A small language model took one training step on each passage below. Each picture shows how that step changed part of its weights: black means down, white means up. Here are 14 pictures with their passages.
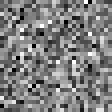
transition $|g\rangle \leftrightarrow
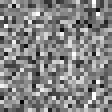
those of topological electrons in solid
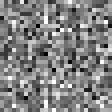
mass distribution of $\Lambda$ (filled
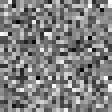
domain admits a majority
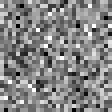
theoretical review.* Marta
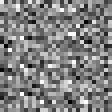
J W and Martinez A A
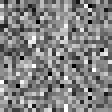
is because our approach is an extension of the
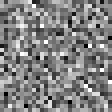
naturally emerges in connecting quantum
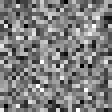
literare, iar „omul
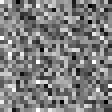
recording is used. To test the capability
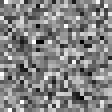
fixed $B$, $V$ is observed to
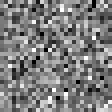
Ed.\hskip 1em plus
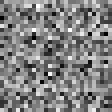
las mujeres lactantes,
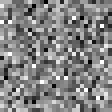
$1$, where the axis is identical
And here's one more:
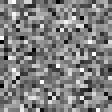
of the calculations when using equation of state
